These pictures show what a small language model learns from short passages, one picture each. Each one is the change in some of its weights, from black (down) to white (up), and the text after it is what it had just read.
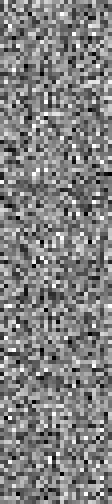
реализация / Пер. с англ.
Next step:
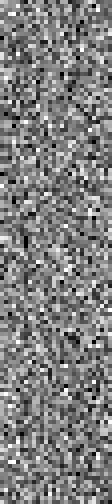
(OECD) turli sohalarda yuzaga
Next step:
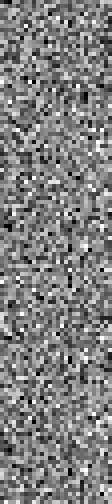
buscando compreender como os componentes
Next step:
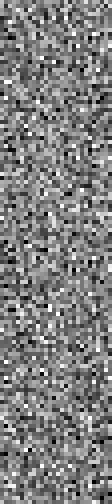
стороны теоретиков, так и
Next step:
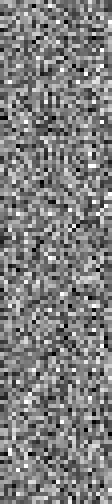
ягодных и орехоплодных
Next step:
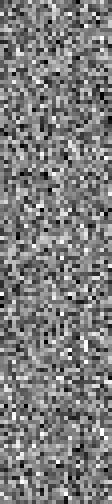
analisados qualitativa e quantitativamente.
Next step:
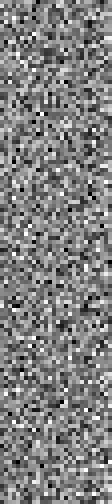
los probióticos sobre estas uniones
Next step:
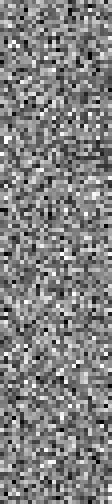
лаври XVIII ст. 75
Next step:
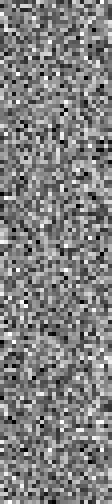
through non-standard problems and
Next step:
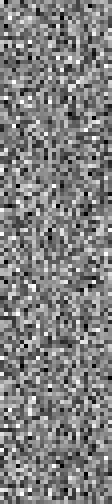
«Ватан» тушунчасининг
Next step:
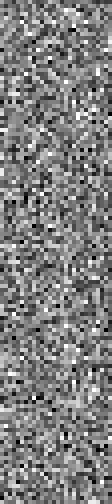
сада није био обрађиван у
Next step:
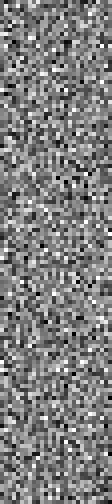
o‘rnini statistik baholashda xalqaro
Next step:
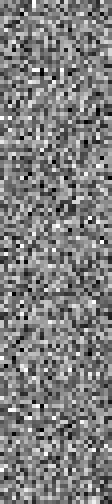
da meta estipulada pelo INEP,
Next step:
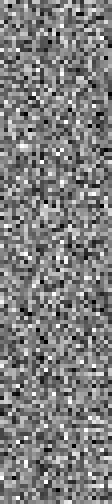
отношения к себе, блокирует
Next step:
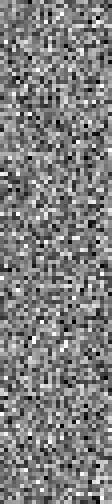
изменений, а также их проведение рационально
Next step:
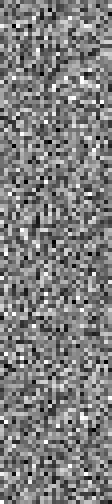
IQLIM O‘ZGARISHI
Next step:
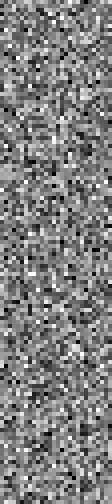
petunjuk-petunjuk ke
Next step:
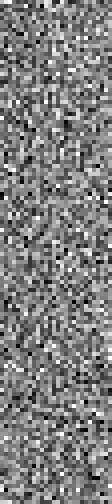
Utilisez-vous des produits
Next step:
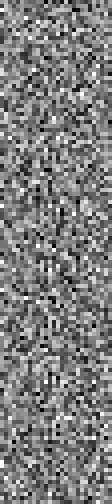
fungsi dan alat reproduksi dari
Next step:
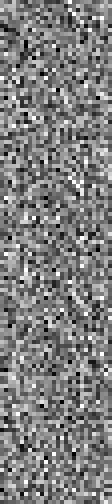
bolsa, haqıyqat Muhammed
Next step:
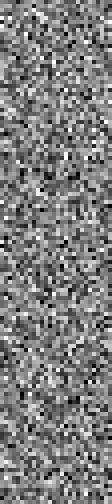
отношении зарубежных польских
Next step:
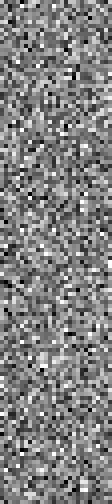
Bu kompozisyonlar Osmanlı
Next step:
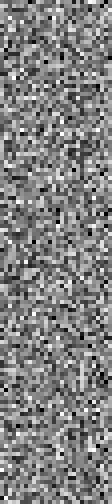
a oggetto le forme del teatro
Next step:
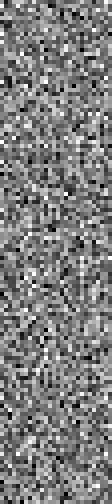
branches run alongside the
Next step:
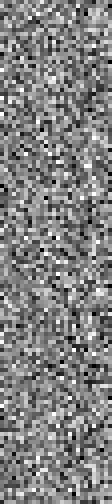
суть понятий языка и речи. «В
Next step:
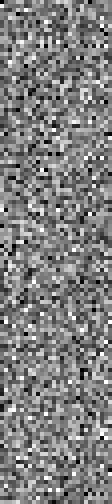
calidad del agua, fomenta la
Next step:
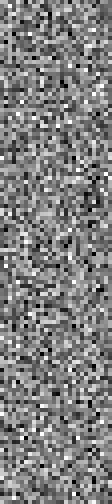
матеріалу сухі і, як
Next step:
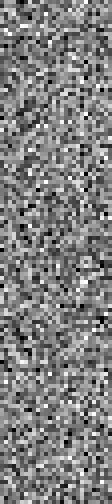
1. Vzaimosvyaz
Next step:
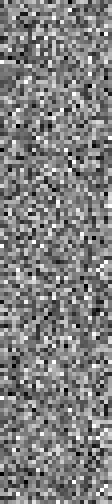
документального текста и его значению в
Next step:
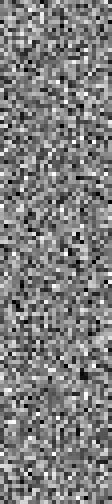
pigments, methods of extracting
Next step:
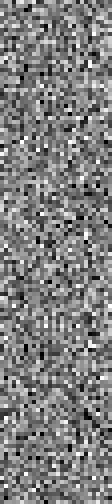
Понятно, что технология творческих
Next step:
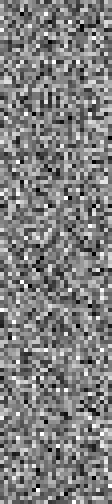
накопления, мобилизации и
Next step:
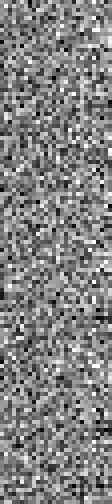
esto hay que agregar que la memoria social
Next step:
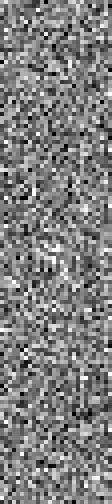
sehingga dapat dicampur dengan
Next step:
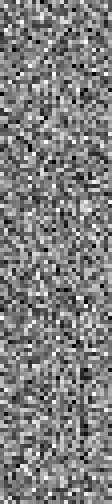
Empfehlung verzichtet,
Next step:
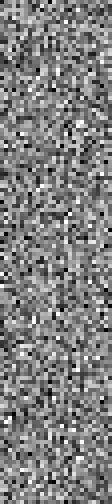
das espécies x surgimento de
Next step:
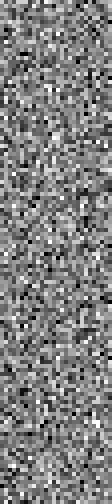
ikkinchi shahar — Mashhad.
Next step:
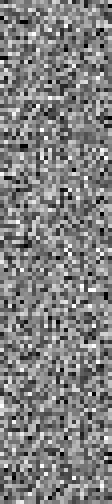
a obrigação internacional de retornar
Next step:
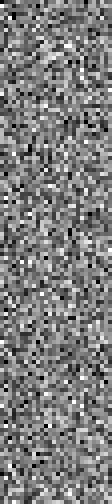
**O Saber do Psicanalista**.
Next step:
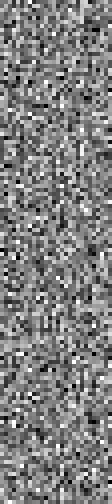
it quite clear that such a
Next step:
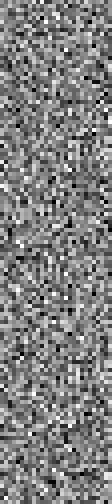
costes de producción por un excesivo
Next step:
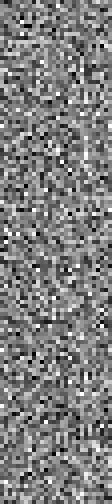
social e econômica de peças com deficiência
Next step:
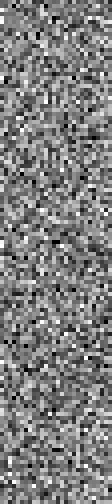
madrasa bilan aloqasini hech
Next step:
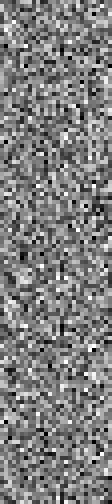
bu borada aniq maqsadga yo‘naltirilgan
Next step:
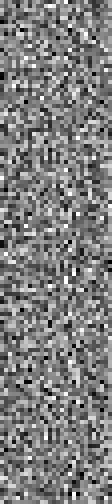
даромадларини бирмунча
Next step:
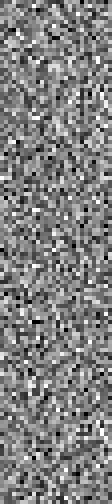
rezultati javnosti omogočile
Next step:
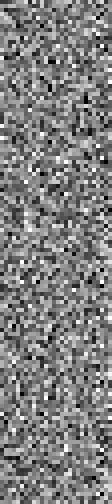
se realizó la convocatoria y socialización
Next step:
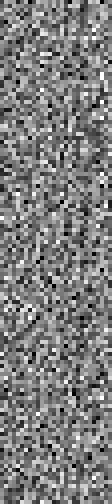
transformé en espace pour foires
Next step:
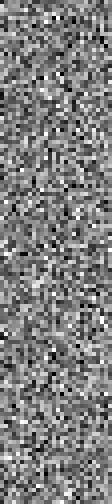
Colombia. *Obras y
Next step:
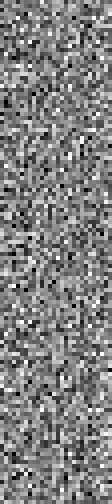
information about the chemical composition of
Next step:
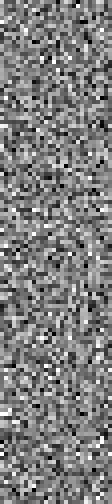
mediul de viață, om-om; -
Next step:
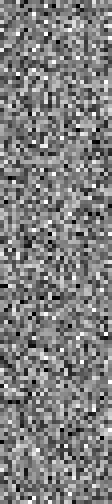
obligatoria, mientras que la educación se
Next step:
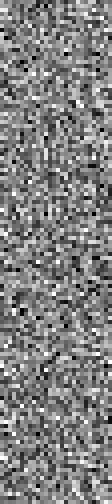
// Вестник Московского университета им.
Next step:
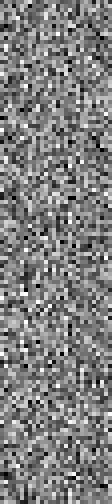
sharasınıń qollanılıwı
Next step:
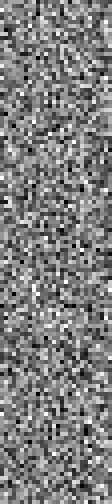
tushunchasi hali ham markaziy
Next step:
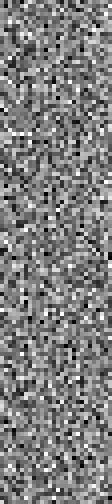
von Analysen mit solchen Daten
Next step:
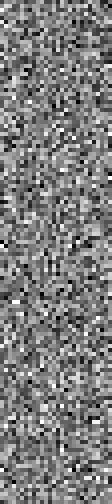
mumkin. Muammolarni hal qilish
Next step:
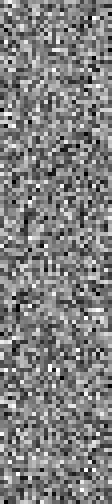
by M.A.Ikramov. -
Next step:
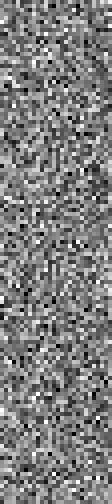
Bibliografia ABREU, M.
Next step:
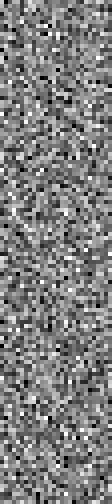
ўсиш ва ривожланиши
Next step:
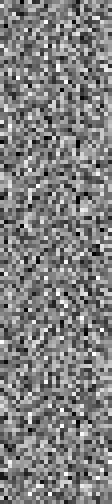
ani kalkulacja strat i
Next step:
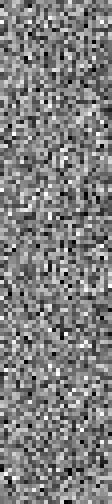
ravishda foydalanish — talabalarda nafaqat
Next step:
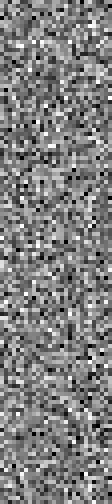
общества и защиты прав человека.
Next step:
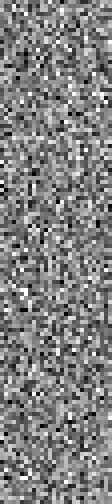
suburbana), la numerosità del
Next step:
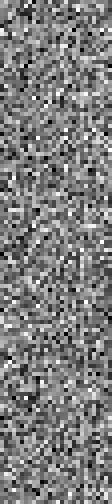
juridicamente bem embasada, demonstrando
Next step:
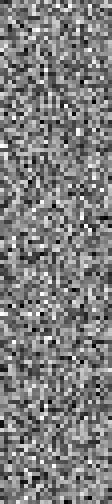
Universiteti Annotatsiya. Tadqiqotning
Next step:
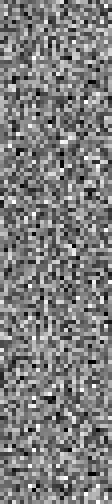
Luane Guerra. Carteles
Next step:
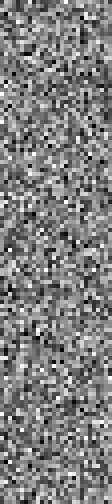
Amir Hamzah. Populasi
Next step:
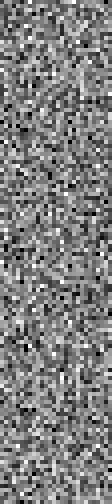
et Wilks (2018). La digitalisation des
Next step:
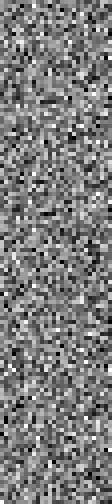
- LIPPERT W. &
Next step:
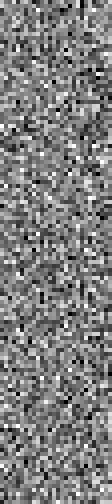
Экономика труда: учебное пособие.
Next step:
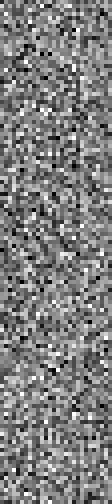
her best friend in a Brighton
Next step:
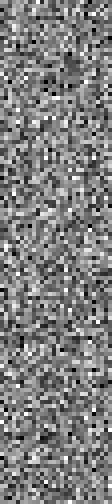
на это, кыргызские
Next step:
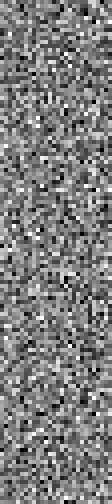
o'rtasidagi bog'liqlikni ochib
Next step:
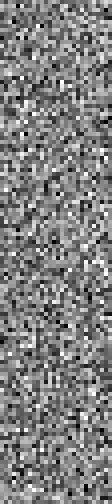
da semana. Assim considera-se que
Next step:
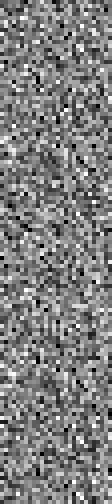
десятків гігієнічних
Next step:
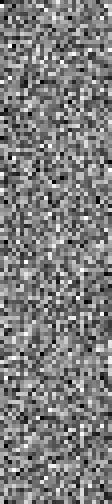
e responsabilização, revelam uma política
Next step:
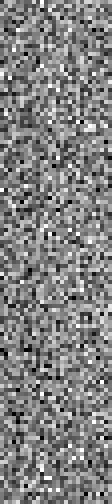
servicios y contenidos a través de la
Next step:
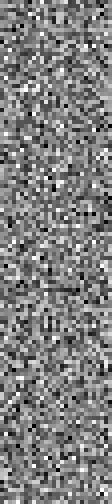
Datos)*, así como con la *Ley
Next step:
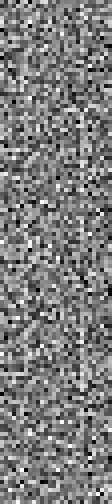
que os diferentes tipos de usos da terra
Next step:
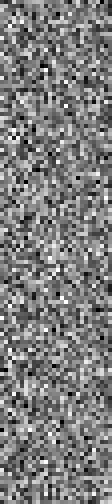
Nordik universiteti tayanch doktoranti
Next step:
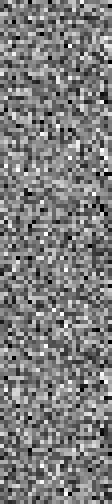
educacional existente não atende às necessidades de
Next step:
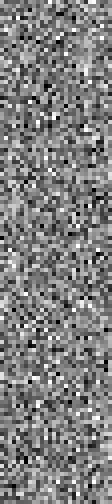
несколько метаанализов и
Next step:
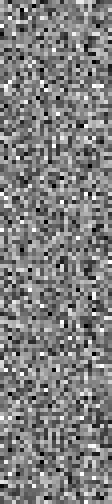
частях зубцов ротора,
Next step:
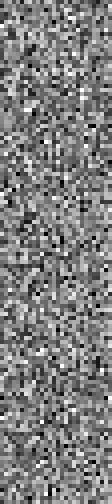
xo‘jaligi 2. jurnalining
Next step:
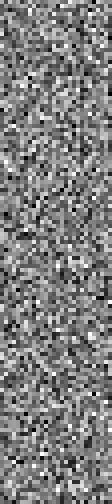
Fahrlinien. Das Ende dieses
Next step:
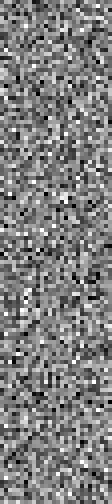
a realização da angioplastia
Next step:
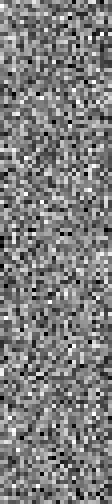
провоцирование стресса для
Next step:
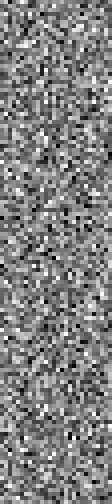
тези предизвикателства,
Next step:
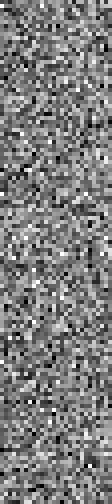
penal, o Código traz
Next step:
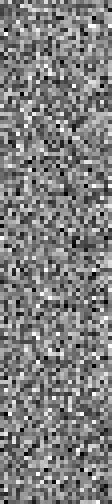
sexuelle à l'école réside
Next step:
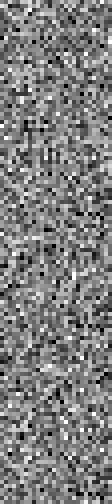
данной статье анализируются нормативные
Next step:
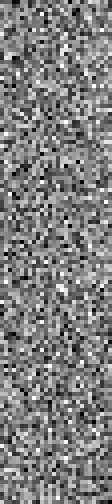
ta'sir ko'rsatuvchi, qurilish
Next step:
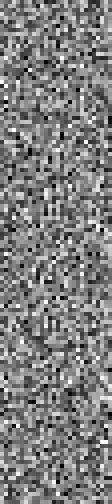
and Practise*. Elsevier Scientific
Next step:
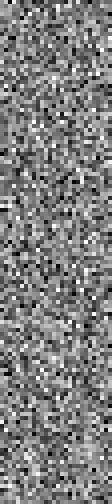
в Донецкой Народной Республике
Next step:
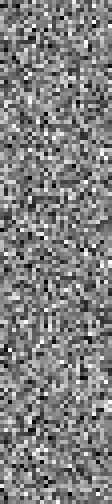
mengelola kelas dengan baik. Data hasil
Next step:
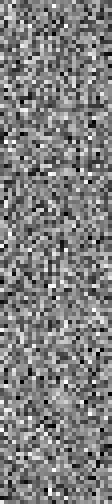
bo'yicha rentabelligi, yuqori
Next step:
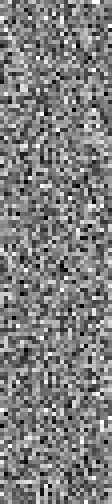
загрязнению, они не имеют
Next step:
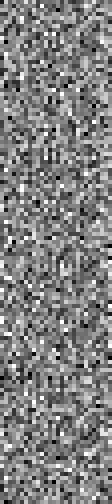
The experience of teaching of foreign students
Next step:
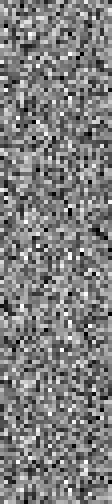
"Ecowind" shamol
